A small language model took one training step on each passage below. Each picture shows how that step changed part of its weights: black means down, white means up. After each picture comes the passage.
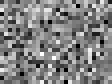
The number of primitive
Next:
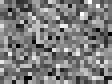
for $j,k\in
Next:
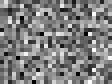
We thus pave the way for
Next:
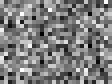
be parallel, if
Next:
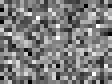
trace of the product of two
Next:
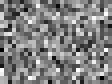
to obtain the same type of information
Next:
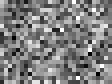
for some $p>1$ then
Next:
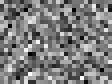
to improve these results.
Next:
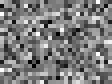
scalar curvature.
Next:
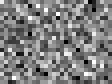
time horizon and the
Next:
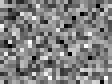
of $T(X)$ is not
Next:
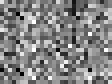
was given and it was generalized to
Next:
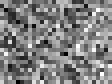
subsequent considerations is the
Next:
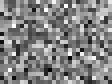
c \overline{a}}{p}
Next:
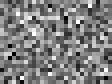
\mbox{ on }\Gamma\,,
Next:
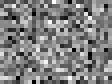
$d>0$ be the degree
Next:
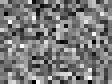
to thank Markus
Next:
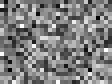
for $m\ge 1.$ Let
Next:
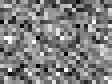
the variational approach of
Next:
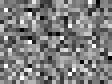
acts on a compact manifold
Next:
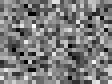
known \cite{GOT}
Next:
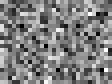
zero set only for certain
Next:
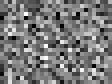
\mathfrak A,\mathbb {C})$
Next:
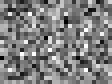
is mainly based on a
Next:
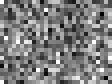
sufficient for such a
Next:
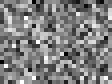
that the answers to these
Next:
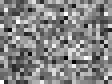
suitable regrouping of the
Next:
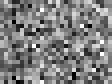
equivalence}, discussing
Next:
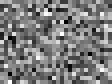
list the three kinds of
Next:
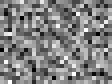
and at a width of
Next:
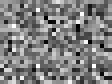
a \ell & \quad
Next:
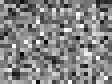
the coordinates such that
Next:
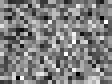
as above for a single
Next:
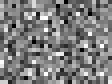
(see, for example,
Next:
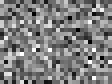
a $T$ periodic solution
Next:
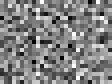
\begin{Lemma} \label
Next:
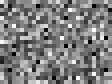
\{ x\in \mathbb
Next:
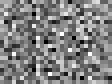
\partial_\rho \xi_\sigma
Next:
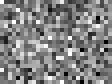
по $\gamma\le
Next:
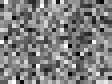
RH equation \eqref{RH
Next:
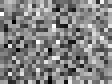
to the flipped
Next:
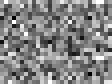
prove \eqref{eq:def
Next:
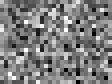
every minimal configuration
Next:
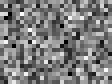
\ar[l, shift
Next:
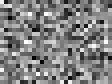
$N$ of dimension $n$.
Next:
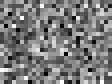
theorem which shall be very
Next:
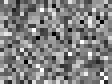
inequality on the left follows since $Q
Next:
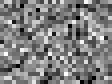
with Pohozaev
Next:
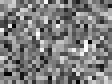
of manifolds with boundary. This
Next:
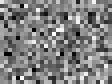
= \cos \theta$, the
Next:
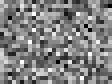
of $L$, then the
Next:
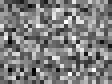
that all the constants
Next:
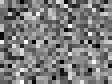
is strictly positive. In
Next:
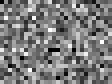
is a {\it quantifier
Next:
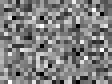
For some $c \in
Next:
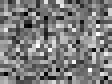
associated infinite loop space $\bar
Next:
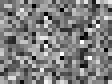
we assume $a, b, c
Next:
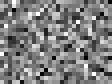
set of all such positive operators is
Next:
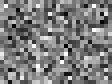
for all $\us,\us'\in
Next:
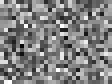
zeros of $Q$ it is
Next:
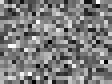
$\Jac F$ the determinant
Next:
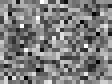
our results of the next section for
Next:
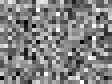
by the formula \begin{equation}
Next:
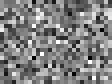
because $Q$ is closed.
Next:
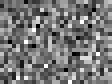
sublinear dynamic
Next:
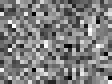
these other points, either
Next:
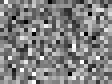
we define the fields for the degree
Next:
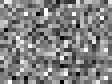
When I occasionally
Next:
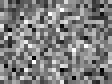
but not $t=k$ and
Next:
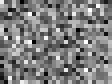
is a fundamental
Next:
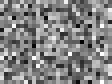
have% \begin{eqnarray*}
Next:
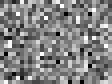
When $\dim{\mathcal
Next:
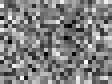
set $F^\star=\sub
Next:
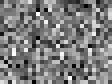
that can damage the
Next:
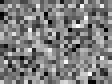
highly correlated,
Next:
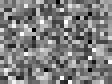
(a x) \sinh
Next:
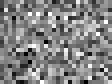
principle} One may consider
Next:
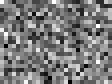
construct a degenerate
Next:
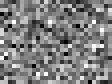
the usual convention;
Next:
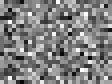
bundle $E$ is
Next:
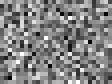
x}=\bar y+\eps
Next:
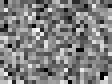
of Theorem~\ref{kthm}
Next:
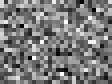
Lusztig resp.\
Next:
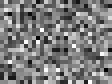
of the local shape of the
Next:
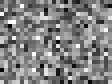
of the point $g_i$,
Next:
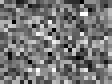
a classical linear algebraic group defined
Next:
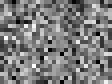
statement (\ref{gammaid})
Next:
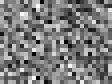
instructive in the way that there
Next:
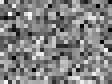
$(\delta,\rho)$ plane is
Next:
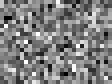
$\Gamma$ be a torsion
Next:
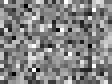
0$. Then \begin{eqnarray}
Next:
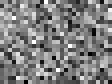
estimated kernel
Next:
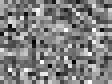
in the generators $\alpha$
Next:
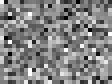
$w$ is normalized with respect
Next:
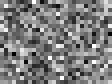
on three additional topics:
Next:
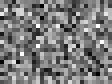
variable. In each case the positive function
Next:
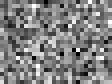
every $X \perp
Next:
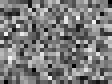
dual pairs $(g,\ga)$
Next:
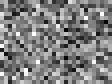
to enter and also to exit
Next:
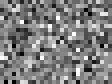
diagram commutative: \[
